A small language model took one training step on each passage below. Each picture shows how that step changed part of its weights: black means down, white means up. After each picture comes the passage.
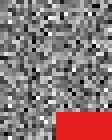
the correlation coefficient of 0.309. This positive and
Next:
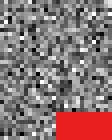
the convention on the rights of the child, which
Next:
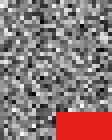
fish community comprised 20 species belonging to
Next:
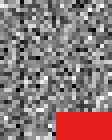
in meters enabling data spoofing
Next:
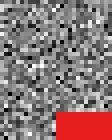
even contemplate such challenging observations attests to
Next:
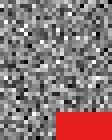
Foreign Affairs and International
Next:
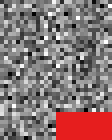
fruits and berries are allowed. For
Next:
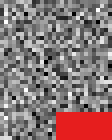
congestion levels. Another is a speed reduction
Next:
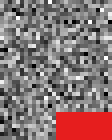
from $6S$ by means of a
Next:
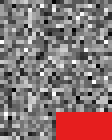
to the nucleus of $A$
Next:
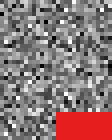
15-28 The fibrous yarns are
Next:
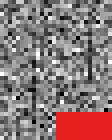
have a strong influence on the resulting cluster age and mass distributions
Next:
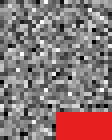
this evening. There is an airplane service
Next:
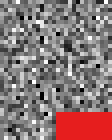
as indicated in Fig. 1 Fig. 3
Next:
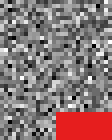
the present research and data was obtained from telecom sector
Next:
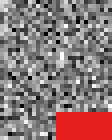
markedly improved intraoperative
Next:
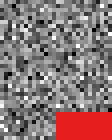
is established. Such phenomena as the
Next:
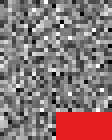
years of trying to create "killer"
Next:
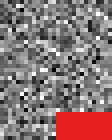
providing the knowledge which creates the path of
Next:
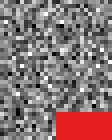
in the region. Theoretically, youth
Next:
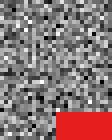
... as a plant, However much you want to,
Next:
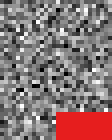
fairness all appear to have an impact on tax
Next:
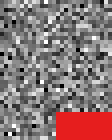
focus, motion blur, occlusions, and
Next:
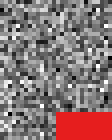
controlled-NOT (CNOT)
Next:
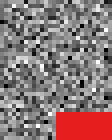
out the dressed state structure and the third order
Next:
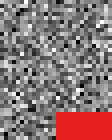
the radial equation must be compatible with the full
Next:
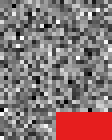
process is characterized by the following theorem. \par
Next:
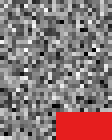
nucleons or of $^4$He
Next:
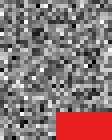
distribution for the pointer outcomes is given by
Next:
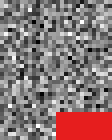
this model have been reported in the high density region, in
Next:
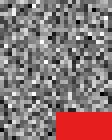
taken into account also that \begin{equation}\
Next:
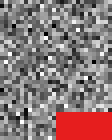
by both numerical simulations and experiments with dark solitons
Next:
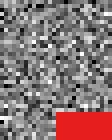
method for estimating beta-cell function and
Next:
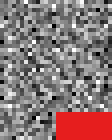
concentrated hydrochloric acid solution (analytical
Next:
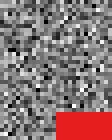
\rangle + \langle \epsilon_{ZZ}
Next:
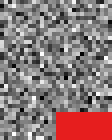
of the sources for OBSID 2939 of
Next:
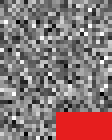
be construed as a potential conflict of
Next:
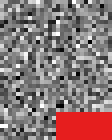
Mandelstam regions in the scattering amplitudes
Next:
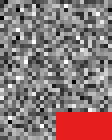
estimation and business planning, particularly in settings where
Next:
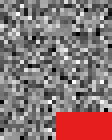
As a result, the effective channel between the transmitter
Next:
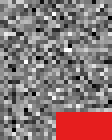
way to study these large physical systems. However,
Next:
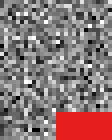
and functional factors could be affected, such as extensor
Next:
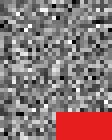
and cinematic feats to reflect that
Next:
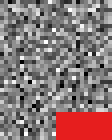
Murphy sign, and 12% in the early
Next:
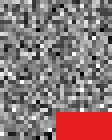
to itinerant prospection. At the end
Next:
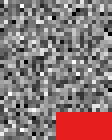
for radial-rotational flows. The
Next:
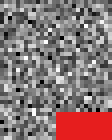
cacellation mechanism in spectral space, which causes
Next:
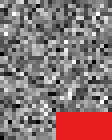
projection is defined by \be U|\!|
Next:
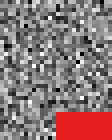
was observed as a broad band at 3430
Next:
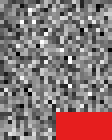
which suggests that it might present as a collection of
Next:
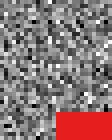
modified, the text reproduced here was compared,
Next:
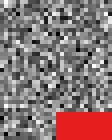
\CP violation in charm decays is predicted
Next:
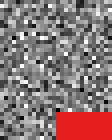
you avoid any digital repository that expects
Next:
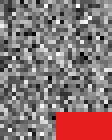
valid to linear order in deviations from local equilibrium:
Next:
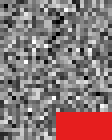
evaporating blackholes. This scenario,
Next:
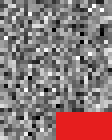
consistency at the $1\sigma$ level. This
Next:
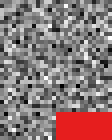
methodologies, and management for drinking water supply
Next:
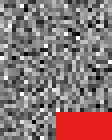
work on the hit. Therefore, I find this policy
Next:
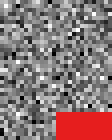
the integration time, photon noise, dark signal
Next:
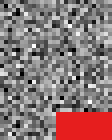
MPa Torque M , Nm
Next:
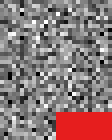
of the inclusions in a 20°-wide sector
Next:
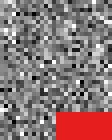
reconstructed integrals are below the true value. This
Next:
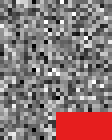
_{1,2}$ is the mean field energy or
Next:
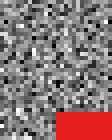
magneto-electric antiferromagnet
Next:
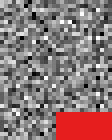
involved. Good privacy tools should meet legal
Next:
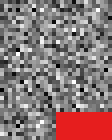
thick $U_3O_7$ layer
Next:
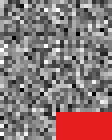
prior to 2001. Even though influenza
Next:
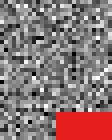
data or model parameters to minimise bias. They review
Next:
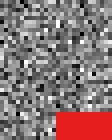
Use of e-government web sites
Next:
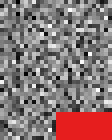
C. Ryu, M. F.
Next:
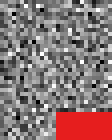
and experimentation in teaching. 2.3
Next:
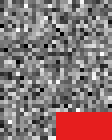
process of ultrafiltration at the
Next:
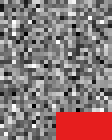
EEG (figure 2) reveal typical
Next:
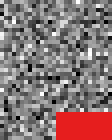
Questionnaires were used to collect data
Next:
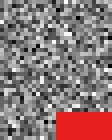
5-year averages in 9 regions and two
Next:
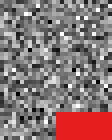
image after deformation. As this transformation is parameterized
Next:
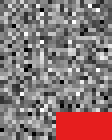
antecedents, we noticed that his
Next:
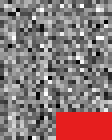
has at least one bound state. These bound states can
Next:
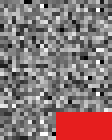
in the given time series, and $T_L$
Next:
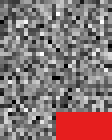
= y'' = 0$), constant velocity (G)
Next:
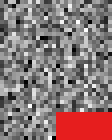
{{Lin}}, \citenamefont {{de
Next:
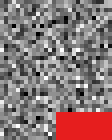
of the distance between the track and the shower
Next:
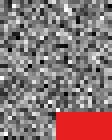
be called the class of SS with symplectic
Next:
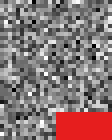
the feasibility of implementing this technique at the
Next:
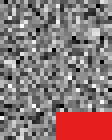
variances of these new quadratures. For
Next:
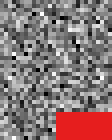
have been many discussions about the costs and benefits
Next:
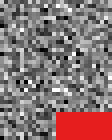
be proficient in the English language.
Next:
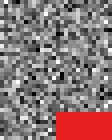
from the pressure transducer and thermocouples
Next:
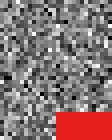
*Minimum requirements for teacher education
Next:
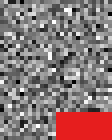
system, which consists of the two bound-state
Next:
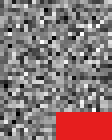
of sand and silt particles, and they had
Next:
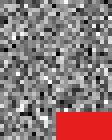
solution involves tuning the collisional scattering length
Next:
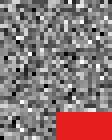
from the particles as well. The major difficulty in
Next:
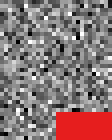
the numerical values of the velocity-scaling estimates
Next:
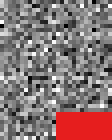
small scale farmers. Farm size was revealed to
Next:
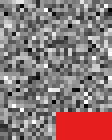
iron deficiency anemia and
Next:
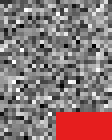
the relationship between the everyday actors – teachers and
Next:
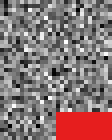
% % The method of QCD sum rules in the
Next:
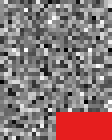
and ICT are necessary leading indicators of future
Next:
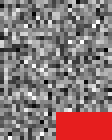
we get the following relation, $$m+1 =
